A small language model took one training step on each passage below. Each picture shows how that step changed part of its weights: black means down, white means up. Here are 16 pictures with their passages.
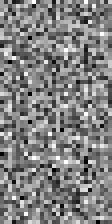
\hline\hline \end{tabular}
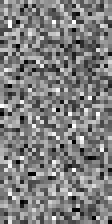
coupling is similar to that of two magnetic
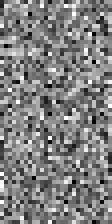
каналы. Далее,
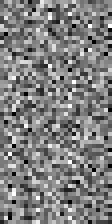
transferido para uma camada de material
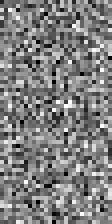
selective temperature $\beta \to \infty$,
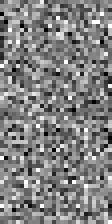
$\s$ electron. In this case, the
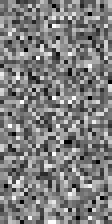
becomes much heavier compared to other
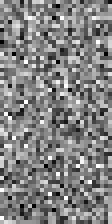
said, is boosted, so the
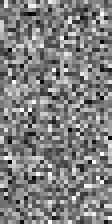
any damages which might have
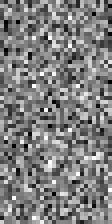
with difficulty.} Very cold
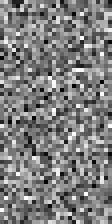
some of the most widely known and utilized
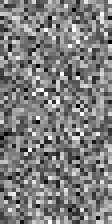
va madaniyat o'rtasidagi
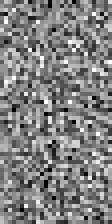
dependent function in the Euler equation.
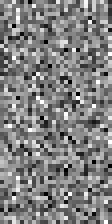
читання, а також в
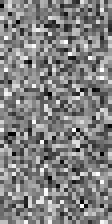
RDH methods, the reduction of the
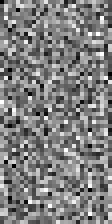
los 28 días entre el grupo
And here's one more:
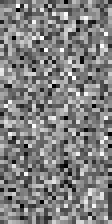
1 and Table 1, there is no significant difference
